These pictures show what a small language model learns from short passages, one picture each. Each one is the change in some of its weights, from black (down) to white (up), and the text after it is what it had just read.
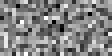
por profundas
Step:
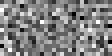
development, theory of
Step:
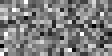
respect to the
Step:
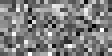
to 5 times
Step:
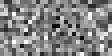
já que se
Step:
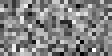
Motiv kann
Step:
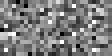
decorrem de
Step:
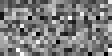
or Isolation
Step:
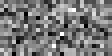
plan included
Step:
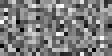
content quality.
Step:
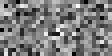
think before
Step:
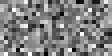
solution to the
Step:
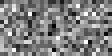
use this unique
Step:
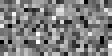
exercises that
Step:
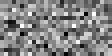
Resource for
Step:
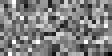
província que tem
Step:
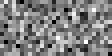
accommodate the
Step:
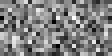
base institucional
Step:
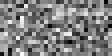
a general approach
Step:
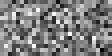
and morality
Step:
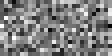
at Chapel
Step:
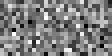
formation in the
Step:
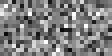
the national gross
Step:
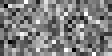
with the untreated
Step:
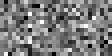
is more often a
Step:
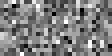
any alternative
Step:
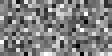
the DNR
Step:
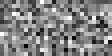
entre dispositivo
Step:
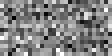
strength was
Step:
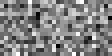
especies, lo
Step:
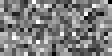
per second and
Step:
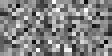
towards the
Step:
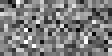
radii. The
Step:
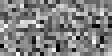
humano, sin
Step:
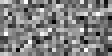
adaptación de
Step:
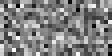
an integer
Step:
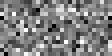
instances that
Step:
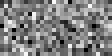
Verification –
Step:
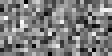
several factors
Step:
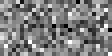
with an internet
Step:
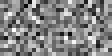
and IAA
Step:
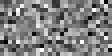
+ 1)$ number of
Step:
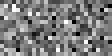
in the treatment
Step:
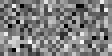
ruling out other
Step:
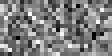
with public relations
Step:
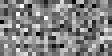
na direção
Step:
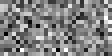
system for performing
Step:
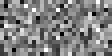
ва қолдиқ
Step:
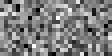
of cardiac
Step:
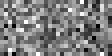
solido che una
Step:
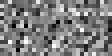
substances that
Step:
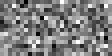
proceedings and
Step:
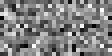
lado, as
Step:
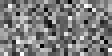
baseline energy
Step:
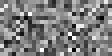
following general form
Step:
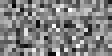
efficiency of
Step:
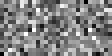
canción y a la
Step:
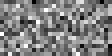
anni prima
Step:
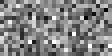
behind this
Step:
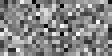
te vinden
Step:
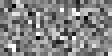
shaxs va
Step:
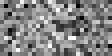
instrument for
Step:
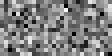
Acid +
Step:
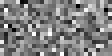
Z., Wang,
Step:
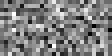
to nodes
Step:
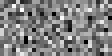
Коц В.
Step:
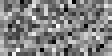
and AIDS
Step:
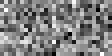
o'qish va
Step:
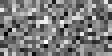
что она
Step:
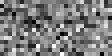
surface showing
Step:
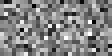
meconium in
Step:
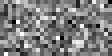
functions), c.
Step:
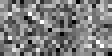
on Student
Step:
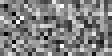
intelligence through
